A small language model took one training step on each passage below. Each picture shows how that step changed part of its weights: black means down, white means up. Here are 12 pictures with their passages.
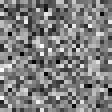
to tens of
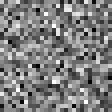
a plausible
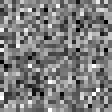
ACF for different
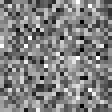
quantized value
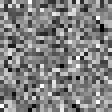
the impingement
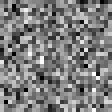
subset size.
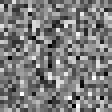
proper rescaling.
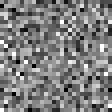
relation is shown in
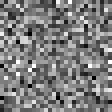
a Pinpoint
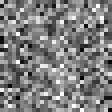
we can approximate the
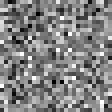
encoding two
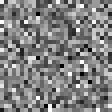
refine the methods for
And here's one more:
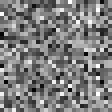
happens in the
